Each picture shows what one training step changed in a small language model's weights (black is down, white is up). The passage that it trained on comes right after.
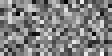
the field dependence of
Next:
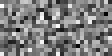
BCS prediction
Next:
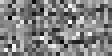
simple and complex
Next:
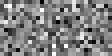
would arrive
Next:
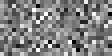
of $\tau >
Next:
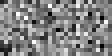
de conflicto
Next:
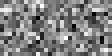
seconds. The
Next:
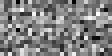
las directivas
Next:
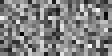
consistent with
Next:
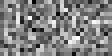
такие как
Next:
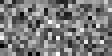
Iya, S
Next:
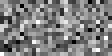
conclusion that a
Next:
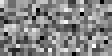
QH plateau
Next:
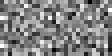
associated with
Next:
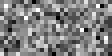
7 gave a
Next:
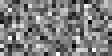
code deformation is
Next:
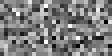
stati proposti
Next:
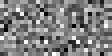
results in Fig.
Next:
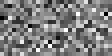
of Co,
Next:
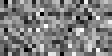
риск в
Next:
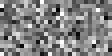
we have listed
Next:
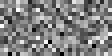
is one of the
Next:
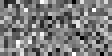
The technologies
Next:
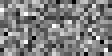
V. Matn
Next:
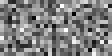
to changing
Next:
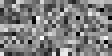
be protected
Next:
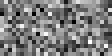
in computer
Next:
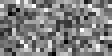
equivalence between
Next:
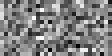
leads to the
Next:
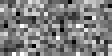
A. M. ve
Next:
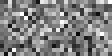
la tutoría
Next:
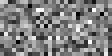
to the audio
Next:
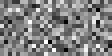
the point of first
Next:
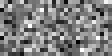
define angular
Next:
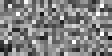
de calculatie
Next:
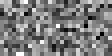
Emirate in
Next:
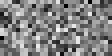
en el caso
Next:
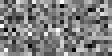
is broken
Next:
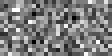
bag model will be
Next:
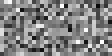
of walking
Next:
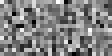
to occur
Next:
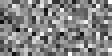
el proceso de
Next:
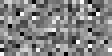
influence of
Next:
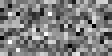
distinguir la
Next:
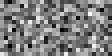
be an extra
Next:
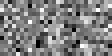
built output
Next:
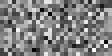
of increasingly
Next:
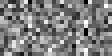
\alpha \leq
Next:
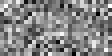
-- see the
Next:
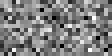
la madre de
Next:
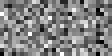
generalized linear
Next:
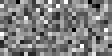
general, the true
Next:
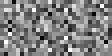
and weakly
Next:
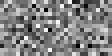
bilan kichik
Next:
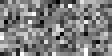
M. \and
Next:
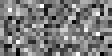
memilah data yang
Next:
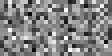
and theoretical
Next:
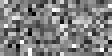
\delta X+\Delta
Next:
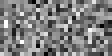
holds that there
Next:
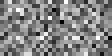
with the sum
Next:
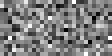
and then averaging
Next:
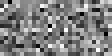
overlap. This
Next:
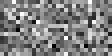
mic}$ shows
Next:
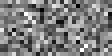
y na poljah
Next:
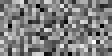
pastoral yang
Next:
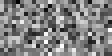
information about the
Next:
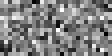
de abordar
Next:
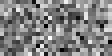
from the external
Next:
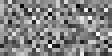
of our simulation
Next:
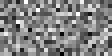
The high values of the
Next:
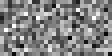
leaf node
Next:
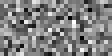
wurde es
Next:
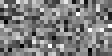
in economic
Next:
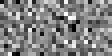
СРСР і
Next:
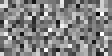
expected, we
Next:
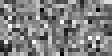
de votre
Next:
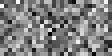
the lack of space
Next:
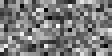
Selon les
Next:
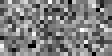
with other rare
